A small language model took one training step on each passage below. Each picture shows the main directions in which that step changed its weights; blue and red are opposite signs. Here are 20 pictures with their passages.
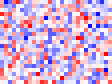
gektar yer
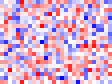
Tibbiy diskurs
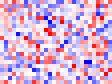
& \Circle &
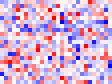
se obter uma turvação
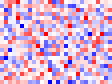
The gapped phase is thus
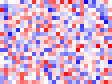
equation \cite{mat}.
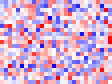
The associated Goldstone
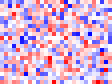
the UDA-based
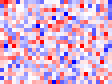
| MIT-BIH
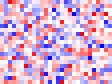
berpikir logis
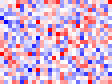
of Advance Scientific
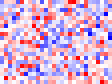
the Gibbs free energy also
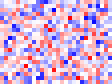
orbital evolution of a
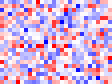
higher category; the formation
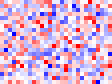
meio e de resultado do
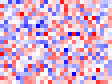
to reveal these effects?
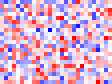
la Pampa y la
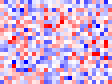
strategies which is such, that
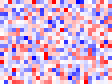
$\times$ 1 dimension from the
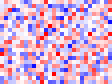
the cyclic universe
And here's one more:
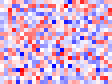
with different distributions. The expression
